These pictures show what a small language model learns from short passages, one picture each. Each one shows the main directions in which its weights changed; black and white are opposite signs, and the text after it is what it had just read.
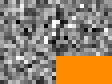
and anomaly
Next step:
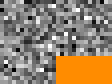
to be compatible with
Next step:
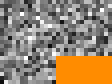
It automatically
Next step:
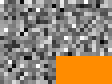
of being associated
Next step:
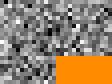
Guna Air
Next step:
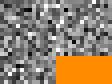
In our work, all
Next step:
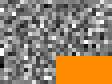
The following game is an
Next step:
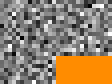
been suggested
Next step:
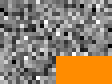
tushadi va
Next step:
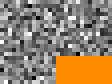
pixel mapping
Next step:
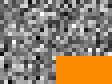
є тільки
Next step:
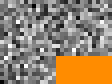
trattamento con
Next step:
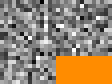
trabajo es
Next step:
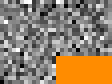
possibilita o
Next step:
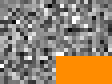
proceedings related
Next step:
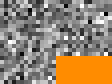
known that the components
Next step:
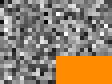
optimal turbine
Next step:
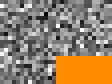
role is to identify
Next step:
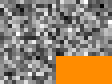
gap, continuous
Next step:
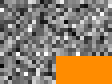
events that are able
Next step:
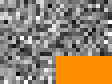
las Ciencias
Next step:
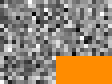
cannot be directly
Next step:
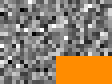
in two stages:
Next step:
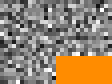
cuyo interior se
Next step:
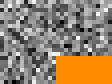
light of the findings
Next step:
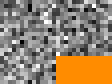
model analytically.
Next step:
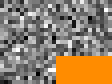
2. The instrument
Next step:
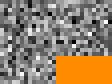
be formed in the
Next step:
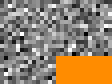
va tarqatish
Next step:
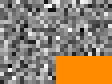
all genes are not
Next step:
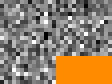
smaller gaps are
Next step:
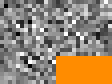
una muestra
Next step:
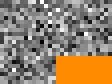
mean square)
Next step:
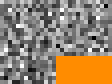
the Ancient and
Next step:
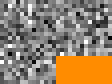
It has also generated
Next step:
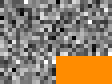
(right) hand.
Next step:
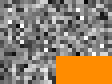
of current practice
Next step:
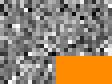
Bose condensation
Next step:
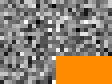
incorporate is a
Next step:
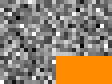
fitted with the
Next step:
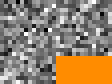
and external computing
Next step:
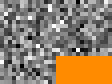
série de
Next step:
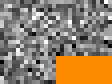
inclusión en la
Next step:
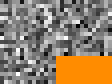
instruction in
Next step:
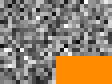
load during training
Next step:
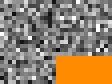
tinc altres
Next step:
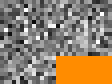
а також
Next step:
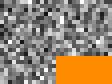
the UV scale
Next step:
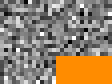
\quad \forall t
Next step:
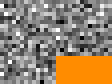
in some directions and is
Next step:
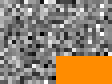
avec alignement des
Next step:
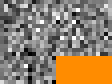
do parcelamento
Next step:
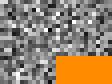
to assess both detection
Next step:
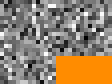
while agricultural
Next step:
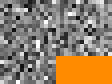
networks than in RN
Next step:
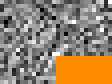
da figura,
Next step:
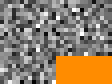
some specific technological
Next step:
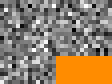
a sensor and its
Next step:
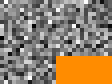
neolite. O
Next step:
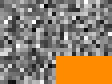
close line of works
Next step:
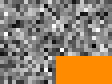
Baygon* and
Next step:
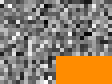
does not represent the
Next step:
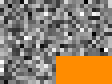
training for a
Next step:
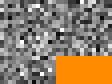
p_i$ with a
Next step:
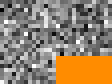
з цим, у
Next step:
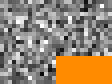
who analysed
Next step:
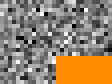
elles peuvent
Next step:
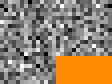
degradation of these
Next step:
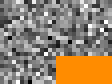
in phase-space is
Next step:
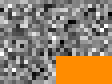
In the early
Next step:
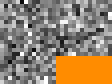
of photons in the
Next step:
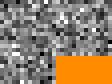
of Soft Power
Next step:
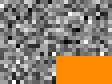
para la obtención
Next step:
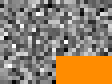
collected from age
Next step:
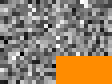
in the same way of
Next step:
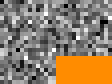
conclusions of this
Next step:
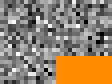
features can be generated
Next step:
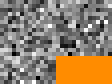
of the lens and
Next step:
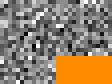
helpful in
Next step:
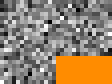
from receptors throughout
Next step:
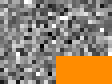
uch asarni
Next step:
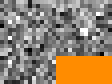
chirality of the
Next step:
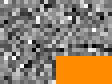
time till surgery
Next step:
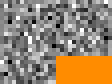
this diagram)}
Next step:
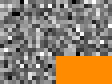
distinção entre
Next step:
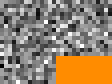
1. Distribution of
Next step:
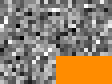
"The purpose
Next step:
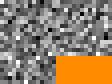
группе с
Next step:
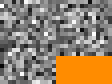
next gadget
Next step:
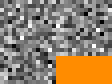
Therefore, we develop a
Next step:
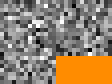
the present study it has been
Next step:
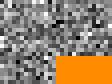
minute. Blood
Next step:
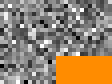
strengths as
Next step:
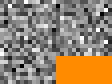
Toshkent va
